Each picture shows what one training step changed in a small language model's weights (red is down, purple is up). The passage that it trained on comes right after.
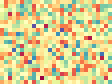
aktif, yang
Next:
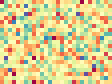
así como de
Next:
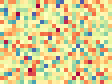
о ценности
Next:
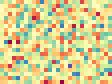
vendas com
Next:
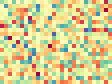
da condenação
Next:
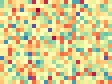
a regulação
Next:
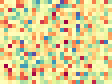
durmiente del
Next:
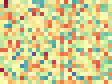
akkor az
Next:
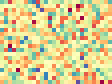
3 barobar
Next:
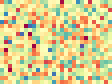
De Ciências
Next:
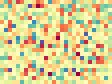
the learning process
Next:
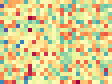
й зниження
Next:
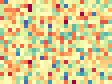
как уровни
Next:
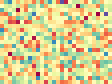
da adição
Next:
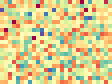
ozod qilish
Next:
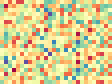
lo que se te
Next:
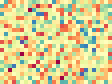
Ефективне дослідження
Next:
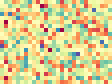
erros dentro
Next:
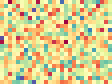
terdapat 24
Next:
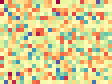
the fauna of
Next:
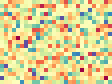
от использования их
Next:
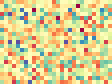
y cautiva
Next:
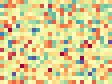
праві у
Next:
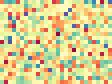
sob a
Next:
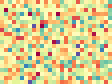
focal sobre
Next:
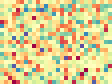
que domine el
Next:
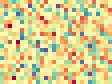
Person die
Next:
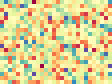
o único
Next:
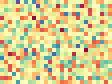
ele alan
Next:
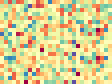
the research in this
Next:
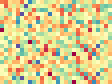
de vida de
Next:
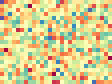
decisão e
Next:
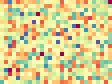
vector con
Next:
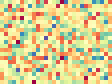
arqalı da
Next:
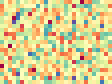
va boshqa
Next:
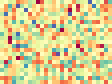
individui, di
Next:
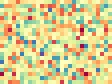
стол и с
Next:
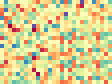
do edital da
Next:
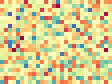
aux étudiants
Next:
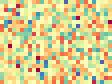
of two
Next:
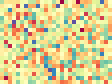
talqin etish
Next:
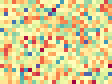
seguida são
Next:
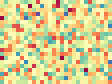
propios de
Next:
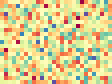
Brasil, a
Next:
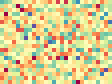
estático e
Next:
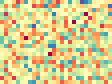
asoslari aniq
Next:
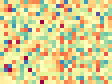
você está
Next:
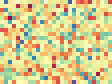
de treinamento
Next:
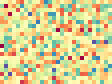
bolalar bir
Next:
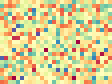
и связей
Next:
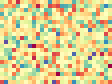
как объективное
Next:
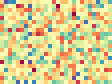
the impacts
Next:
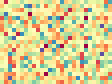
– Paul
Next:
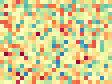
mumkin [2].
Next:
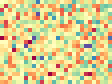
von einem
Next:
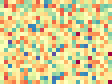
va uning
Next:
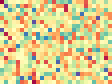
en prenant
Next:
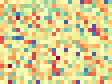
(online und
